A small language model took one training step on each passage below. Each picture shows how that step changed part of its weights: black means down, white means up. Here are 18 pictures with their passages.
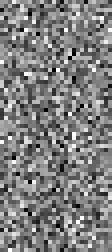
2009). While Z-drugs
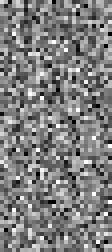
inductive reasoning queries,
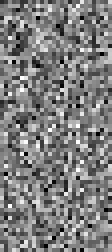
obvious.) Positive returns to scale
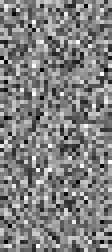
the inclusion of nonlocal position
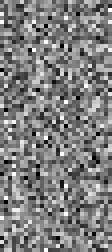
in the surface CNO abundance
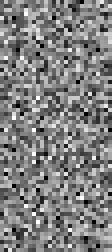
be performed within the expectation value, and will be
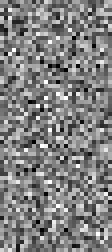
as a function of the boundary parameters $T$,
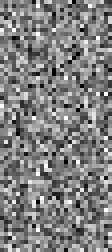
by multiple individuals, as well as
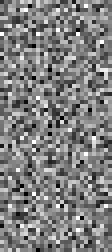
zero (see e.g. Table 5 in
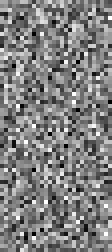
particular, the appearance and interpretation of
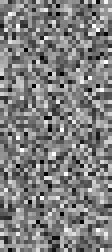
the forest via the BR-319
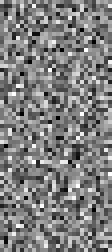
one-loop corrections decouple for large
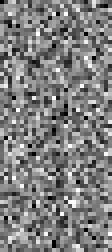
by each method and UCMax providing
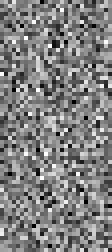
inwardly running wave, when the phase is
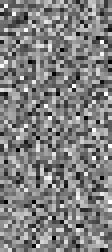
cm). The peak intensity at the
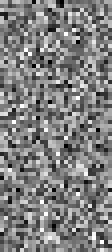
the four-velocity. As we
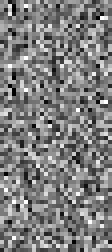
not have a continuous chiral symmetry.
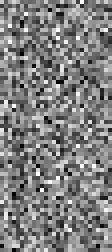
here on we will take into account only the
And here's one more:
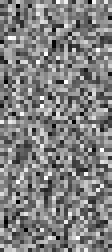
static spectral feature we prepared these
